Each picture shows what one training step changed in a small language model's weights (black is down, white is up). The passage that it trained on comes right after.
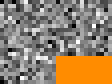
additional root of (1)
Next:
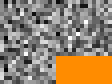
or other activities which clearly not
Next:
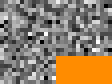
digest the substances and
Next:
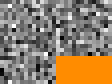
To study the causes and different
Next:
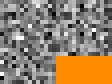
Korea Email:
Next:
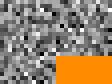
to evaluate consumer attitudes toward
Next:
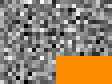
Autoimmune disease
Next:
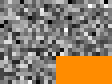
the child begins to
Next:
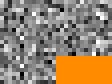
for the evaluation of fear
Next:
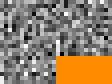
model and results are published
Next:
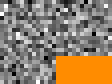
history of alcohol
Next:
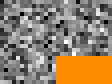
the difficulties in other dimensions are
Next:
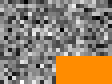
absorption) was spherical
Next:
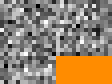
providers, startups and
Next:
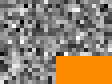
Keywords: electoral
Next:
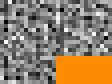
and different approaches should be adopted
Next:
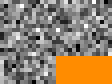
run and organise sports
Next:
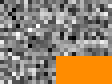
m to 5 mm, of
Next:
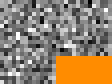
traversing the dynamic
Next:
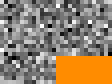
TADPOLES OF
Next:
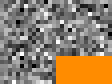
CHIME CDR.
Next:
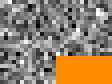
of environmental ethics, balance,
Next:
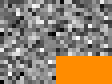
anyone can see someone
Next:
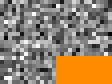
concerning Waste Management, states
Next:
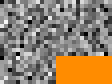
at 0.05 level of
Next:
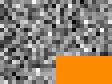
preservation activities and needs.
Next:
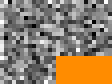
and Training YFJ
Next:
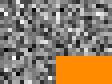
and vertebrate
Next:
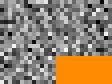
need for real-time interactions
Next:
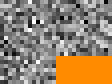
vigil for such
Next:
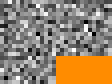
such as a lunch
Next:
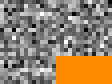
formation of scientific and technical,
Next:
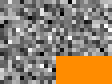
the primary resource to automate
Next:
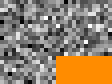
non-academic staff in
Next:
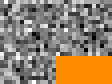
devices to control power flow significantly
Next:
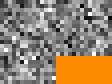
Limitations of techniques for
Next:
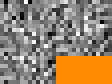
Actions Actions Lead
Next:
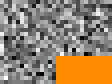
both interview and FGD
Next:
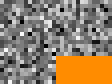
attending antenatal
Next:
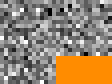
when you say in your
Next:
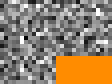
in Fig. 2 where we
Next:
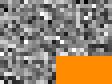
for fundamental mode were comparable with
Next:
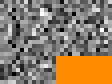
of our study is to investigate
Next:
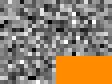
the participants who have a high
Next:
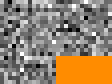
m) occurs mainly in the
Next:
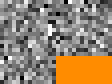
using an inductive approach for
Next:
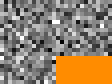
EI not only improves
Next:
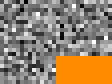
concern. At the end,
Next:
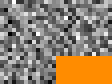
but they can be varied according
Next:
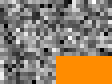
sustainable operational procedures, product and
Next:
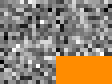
scores for students, stores
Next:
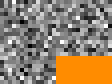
Basler scientific aircraft and have
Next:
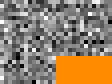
demonstrated by Pierre and
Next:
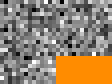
is a feature or property of
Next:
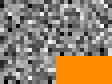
ICT standardisation “The
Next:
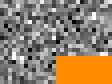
consumer purchase decisions. Table 9
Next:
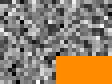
efficiency of the conveyor
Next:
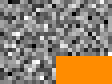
pre-school educational institutions
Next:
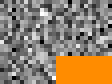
of contact law and plate element
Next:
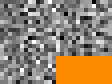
and *Level IV*
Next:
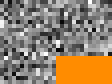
tensors, respectively.
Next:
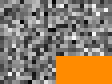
legal certainty, avoidance
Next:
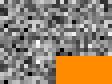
information. The impending
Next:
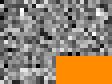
of the marks, we
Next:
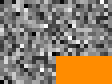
main objective is to address the
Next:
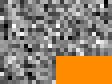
this, discipline from the
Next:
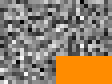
necessarily need to be done
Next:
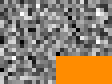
of its publications, while the
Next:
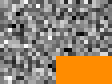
nov.** (Figures
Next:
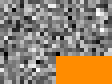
of an election?
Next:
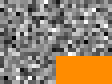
would make it a valuable tool
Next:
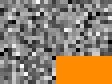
list the same two steps under
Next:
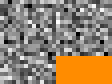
Services and Laboratories Evaluation
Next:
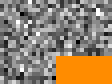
in achieving such a large number
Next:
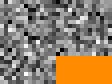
sample groups. According to the
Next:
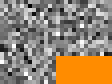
or offensive educational environment,
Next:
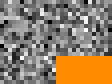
the evolving relationship between
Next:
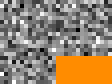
important in this case, as
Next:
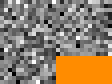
analytical description of the fuzzy
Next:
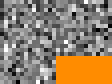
flours for the production of
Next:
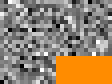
until the first half of the
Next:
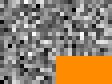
assessed before the surgery and during
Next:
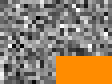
established issue and can negatively impact
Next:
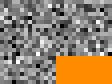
point of indeterminacy
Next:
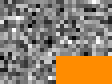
scored high in terms of
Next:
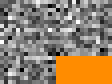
large zero bands at the
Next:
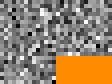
of word embedding mapping
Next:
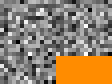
checking mechanisms to assess students
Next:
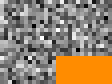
to emit and access an
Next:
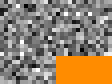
might require. The tree allows
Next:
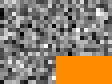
of reactivity as
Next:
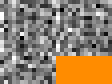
and the European Project Open
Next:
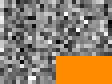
classroom to build a relationship and
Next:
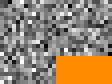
Strategy on Academic Performance
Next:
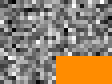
medicine generate incomes.
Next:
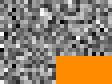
of the place performed: –
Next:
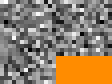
convolutional neural network
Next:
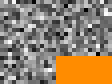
have voiced their
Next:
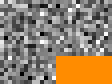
and protect the natural environment which
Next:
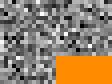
state and to increase blood
